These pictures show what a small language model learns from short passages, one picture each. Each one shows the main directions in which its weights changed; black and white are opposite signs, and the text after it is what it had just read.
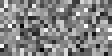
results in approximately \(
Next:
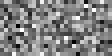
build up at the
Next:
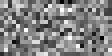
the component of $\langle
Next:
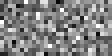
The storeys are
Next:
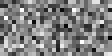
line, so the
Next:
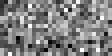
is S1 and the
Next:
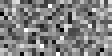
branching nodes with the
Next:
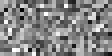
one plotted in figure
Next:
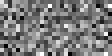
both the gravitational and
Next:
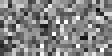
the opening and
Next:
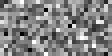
the *s*
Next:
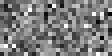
and the magnon
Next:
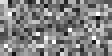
that local strings,
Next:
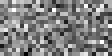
while the VP is
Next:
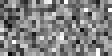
member to the
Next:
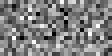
are for example the
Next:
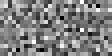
the MEP for
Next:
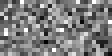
parameter turns out to
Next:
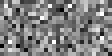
Hamiltonian $H[\vec
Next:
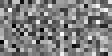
following equations of motion
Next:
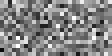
the other endpoint
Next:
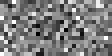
constant. In other
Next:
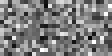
This is why we
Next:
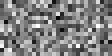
a limitation.
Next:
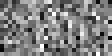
points $A$ and
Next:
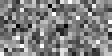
exponentially satisfied,
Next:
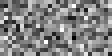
displays the total radial
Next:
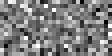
0 to normalisable
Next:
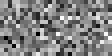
the scatter, our
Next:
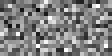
RIC in SMO
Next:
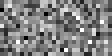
Quantum Machine
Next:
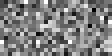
The values of the corresponding
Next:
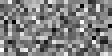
broadcast by the
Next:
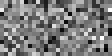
Training Box
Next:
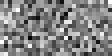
to equilibrate
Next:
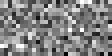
the Fermi level are
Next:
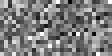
the time scale of our
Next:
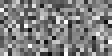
simulations, the entire
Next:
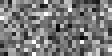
asymmetric exclusion
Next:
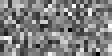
the example discussed in
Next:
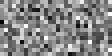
than aligning each
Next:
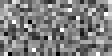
agreement with pQCD
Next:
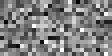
an overall normalizing constant
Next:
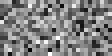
regularity of the
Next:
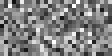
qualitative picture
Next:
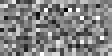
$\rho$\,N cross
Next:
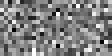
contributions of their common
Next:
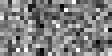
not help it to
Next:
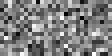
employing the
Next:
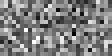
the relative pair momentum
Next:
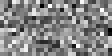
complex phases represent the
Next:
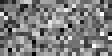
Besides the high
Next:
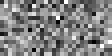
with suitable constraints
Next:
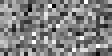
and coordinates changed
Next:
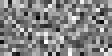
the following sections will be
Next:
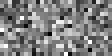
include any new assets
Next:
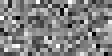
universal value in
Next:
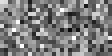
is satisfied.
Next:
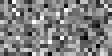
or $d'$ from
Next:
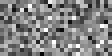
along them, see
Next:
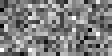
has already declined
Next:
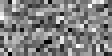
well as through the Research
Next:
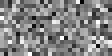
important to construct explicit
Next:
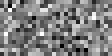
numerical framework to identify
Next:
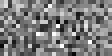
the parameters appearing in
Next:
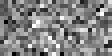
noticeably affect
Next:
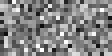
of vortices in
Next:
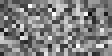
circles show our result
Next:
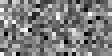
previously processed
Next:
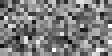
near the Fermi level
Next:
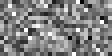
a far neuronal
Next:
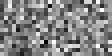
modulation, see
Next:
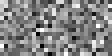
reflection in the
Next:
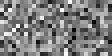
presence of the terms
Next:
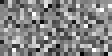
this is clearly the
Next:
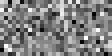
general form of the matrix
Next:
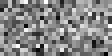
At the ${\cal
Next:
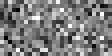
to show that this is
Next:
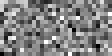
pixels, or
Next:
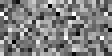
orbital period of
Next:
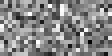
variance of interaction energies
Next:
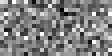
real number distributed
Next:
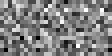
the lecture.
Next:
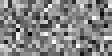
the physical Higgs mass and
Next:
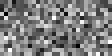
pave the way
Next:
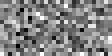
queries are
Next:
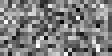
experimental bounds. We
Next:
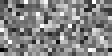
The main point is that
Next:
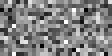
geometry: it is
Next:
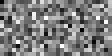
several research questions:
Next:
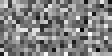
the MI regime
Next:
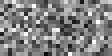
Ising energy for every
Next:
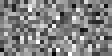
are not able to write
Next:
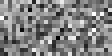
in opacity between
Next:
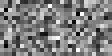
dimensionality of both time
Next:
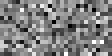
contributed by the strong
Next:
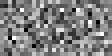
shifted to lower
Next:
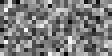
loop statistics when
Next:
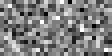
Eric Le Ru
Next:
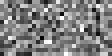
our lattice model for the
